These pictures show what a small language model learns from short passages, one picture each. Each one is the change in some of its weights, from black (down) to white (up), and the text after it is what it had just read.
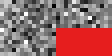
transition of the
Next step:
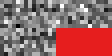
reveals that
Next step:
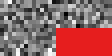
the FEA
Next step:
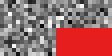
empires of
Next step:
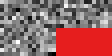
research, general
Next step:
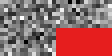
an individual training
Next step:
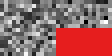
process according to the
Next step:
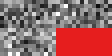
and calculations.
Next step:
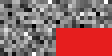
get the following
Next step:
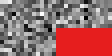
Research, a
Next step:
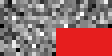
fact that once
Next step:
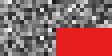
the FO
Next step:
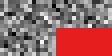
implementation paths according
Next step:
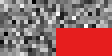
are thus three
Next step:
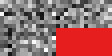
calculated by
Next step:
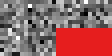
respond the text
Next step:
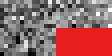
mold and knowledge
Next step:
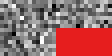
phases where
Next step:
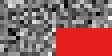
and CS.
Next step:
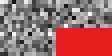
first attempt
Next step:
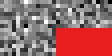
account for a
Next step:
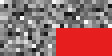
Exposure of
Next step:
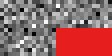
examined for
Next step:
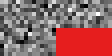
of deep
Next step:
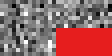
files, which
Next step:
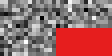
strong in that
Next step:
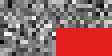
of the act of
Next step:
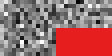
They can be
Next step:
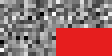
order that it can
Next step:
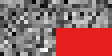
and Mechanical
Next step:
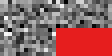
not independent
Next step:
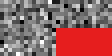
a social relationship or
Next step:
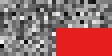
an idea
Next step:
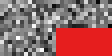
were measured.
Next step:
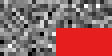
region and specific
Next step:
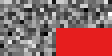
the rate of
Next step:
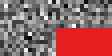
it as the quality
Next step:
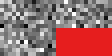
et al.,
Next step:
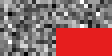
peak response
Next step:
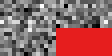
different boards
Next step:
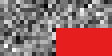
of job's
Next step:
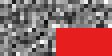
II respective mean
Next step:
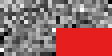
in providing
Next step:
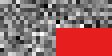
of Latin
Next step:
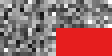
respectively. This shows
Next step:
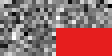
The course
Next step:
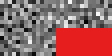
information, how to
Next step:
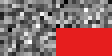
major problems that
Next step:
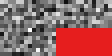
be described.
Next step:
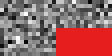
of sutural
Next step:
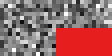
acceptance of
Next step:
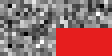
however I have
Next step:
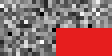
for national
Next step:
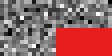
sources of information
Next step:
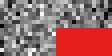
So when it
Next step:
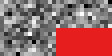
assumed to
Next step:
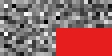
drugs. The
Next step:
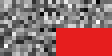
which in turn
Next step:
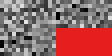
in the treatment
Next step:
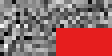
over his
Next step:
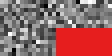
of academic
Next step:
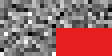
seeds or
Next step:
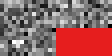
and predicted
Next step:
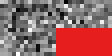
500 participants for
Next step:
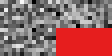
be formulated as
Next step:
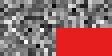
efficient and
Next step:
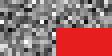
is just the
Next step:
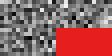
the patients,
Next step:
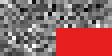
treatment had 5
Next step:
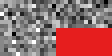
methods: online
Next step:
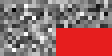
shape and
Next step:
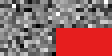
substance was
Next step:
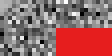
should be the total
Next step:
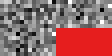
the preferences
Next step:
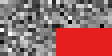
this, on
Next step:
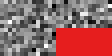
mechanisms that
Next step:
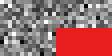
between March
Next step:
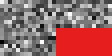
that even though
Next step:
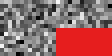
energy transition.
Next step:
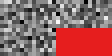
the agricultural
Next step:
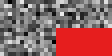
The experiment took
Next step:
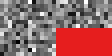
interest The authors
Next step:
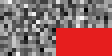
into approximately
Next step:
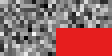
of heavy
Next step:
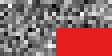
size, and energy
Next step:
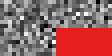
powerful computational
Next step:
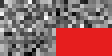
material to different
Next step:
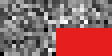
to protect
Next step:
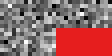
cells, which are
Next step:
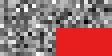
isolates from
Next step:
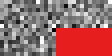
In many of
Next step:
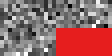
to global
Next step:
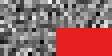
one or more of
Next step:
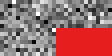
had nasal
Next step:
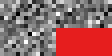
Below given
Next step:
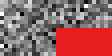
models, run
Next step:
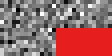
you feel about
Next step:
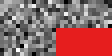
is to find
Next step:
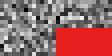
design loads
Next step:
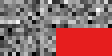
contribute to
